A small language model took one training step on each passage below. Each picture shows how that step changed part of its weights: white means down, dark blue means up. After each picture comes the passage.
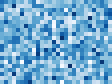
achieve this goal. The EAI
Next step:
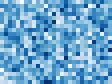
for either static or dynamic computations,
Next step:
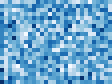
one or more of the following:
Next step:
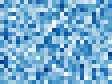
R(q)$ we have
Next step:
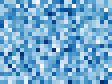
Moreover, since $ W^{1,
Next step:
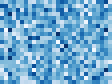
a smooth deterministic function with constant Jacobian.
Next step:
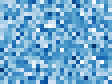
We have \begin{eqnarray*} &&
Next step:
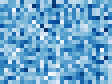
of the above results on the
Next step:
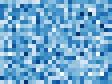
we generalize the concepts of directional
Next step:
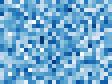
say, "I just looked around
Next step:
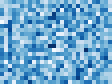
point of view, this is
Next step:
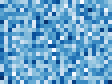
dependently of some parameter $\varepsilon$
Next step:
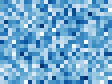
the ring $R$ nor
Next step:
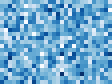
$X$ is nowhere dense.
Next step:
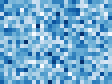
partial existence theory and perform a
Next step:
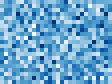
obstacles. In the present
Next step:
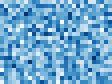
This implies that the fixed-point set
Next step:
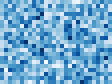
to obtain the ultimate
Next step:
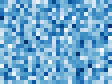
although $f$ is a
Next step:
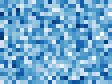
the matrix $\Delta_{0}$ is
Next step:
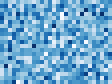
$\gamma$ as described in the proof
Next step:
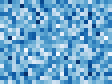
endvertices of the associated edge using
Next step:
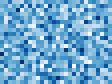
applied in our experiments. For the first
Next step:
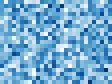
then we may divide through by
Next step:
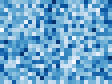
increasing. Integrating the equation
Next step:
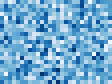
solution: \begin{equation}
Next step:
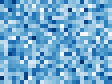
split into three parts. First, the
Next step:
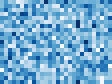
that $X'$ is birational to
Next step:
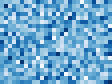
$i, j$. We may
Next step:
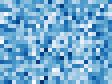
an unknown vector valued function. \bigskip
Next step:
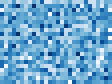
from $H_0$ to
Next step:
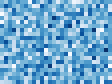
to digraph $H$,
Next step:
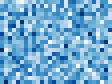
to a closed subgroup $K$ of
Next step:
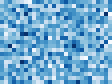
\noindent \bf 1.1
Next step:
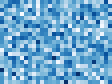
for a perfect $\mcF$ we
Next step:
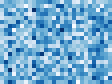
for a properly chosen function
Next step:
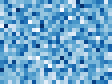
By Theorem 1 the nonlinear equation
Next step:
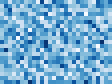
y\vee x\con
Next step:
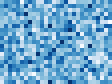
standard form one may of course rescale
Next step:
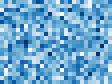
\end{align} and
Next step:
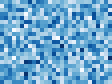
chart $\rho'_j$ centered
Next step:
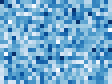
the objective function. Indeed, the
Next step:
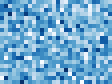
be a split extension) then
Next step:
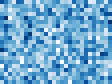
Moreover, this implication works for every
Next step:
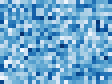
of the de Branges theorem
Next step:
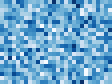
\indent These processes have a parameter
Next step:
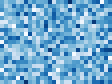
too few points causes problems due
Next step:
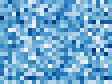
unlimited capacity, which is
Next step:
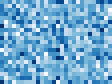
series defines an infinitesimal sequence of the same
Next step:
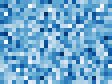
\eqref{boundarycond} holds,
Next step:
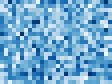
appearing in the Arnold's
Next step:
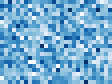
generic Gray category diagrams that are related
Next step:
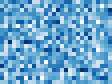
always be assumed to be very
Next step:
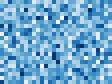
et $\omega_+$ est la limite
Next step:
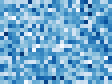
section by pointing out that according to
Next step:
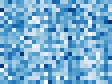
compute the new indecomposable projective modules.
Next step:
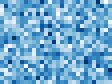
when n=8 mod 16}) and
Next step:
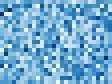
in the interval [0,1).
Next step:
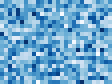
the linearization of the Einstein-Maxwell
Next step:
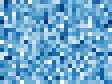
enhancing solution stability. The
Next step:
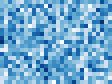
applied to the basis functions as follows:
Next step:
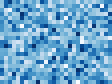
they should have non-increasing
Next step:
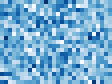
authors used ChatGPT to help
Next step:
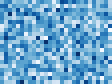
be the whole $E^g$.
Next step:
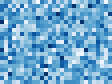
Fourier transform of $u_2$
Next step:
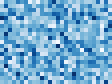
$\mathrm{id}_X \times
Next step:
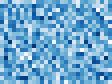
of the topological characteristics for a
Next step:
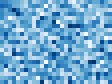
high frequency limit in terms of
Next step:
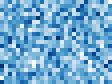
a) {\it The Carlitz
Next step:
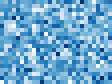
using nonstationary time series models has recently
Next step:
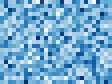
y}{\partial m}) \Big).
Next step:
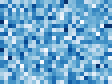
of $L$ over $F$.
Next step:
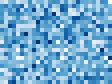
from science to mathematics. The task
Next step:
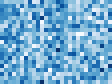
admissible mesh given by tensor product
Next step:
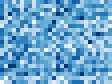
this it readily follows that
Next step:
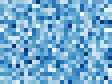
soit AS. Montrons
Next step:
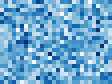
\end{equation} obtaining
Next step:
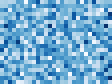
decision, computing mode, accepting
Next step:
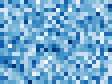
has been established for high-type parameters
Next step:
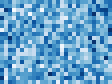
harmonics'' of the
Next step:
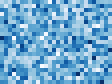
the exact conditioning proposition is. In
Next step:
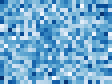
same or less than that of
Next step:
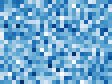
induced by $B\cup X$
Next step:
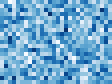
maximal models (if no connected component of
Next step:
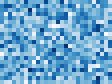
our single lineup being optimized as
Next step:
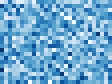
or that they are transfer of each
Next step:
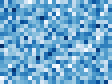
la Harpe for his
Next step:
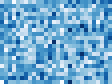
concept of the set valued mappings.
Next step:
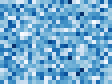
that in Breuer's
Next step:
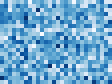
{\it isolated flats property}
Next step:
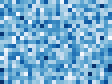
particular operator. Consider $A:
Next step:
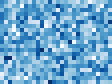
for all sufficiently small $\epsilon$. By
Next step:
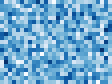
$\sigma_{\alpha,n}$ is
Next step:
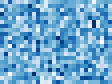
hardware we are able to establish the
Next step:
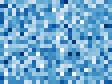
$M$ associated to $N$.
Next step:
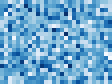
a preorder as a category where each
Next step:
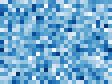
is of \emph{finite
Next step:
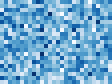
\end{equation*} Without loss
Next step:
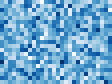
$PC(\omega)$ holds''
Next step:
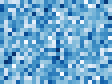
volume of $P$, normalized so that
